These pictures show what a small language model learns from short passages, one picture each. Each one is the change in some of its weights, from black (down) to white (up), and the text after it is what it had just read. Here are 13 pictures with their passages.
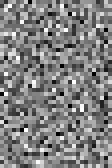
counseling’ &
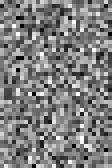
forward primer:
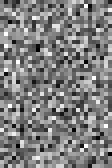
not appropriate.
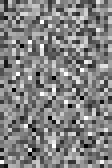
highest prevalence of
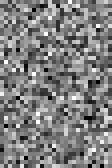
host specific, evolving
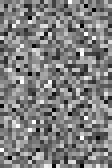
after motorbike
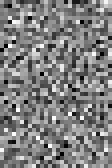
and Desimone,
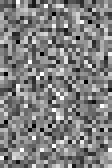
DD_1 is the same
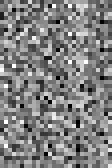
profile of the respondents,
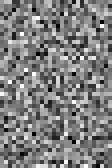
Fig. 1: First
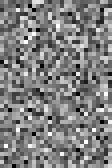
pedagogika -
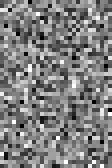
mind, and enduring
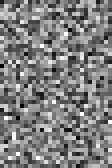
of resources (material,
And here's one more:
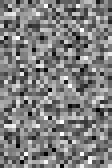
the quality of growth so as to
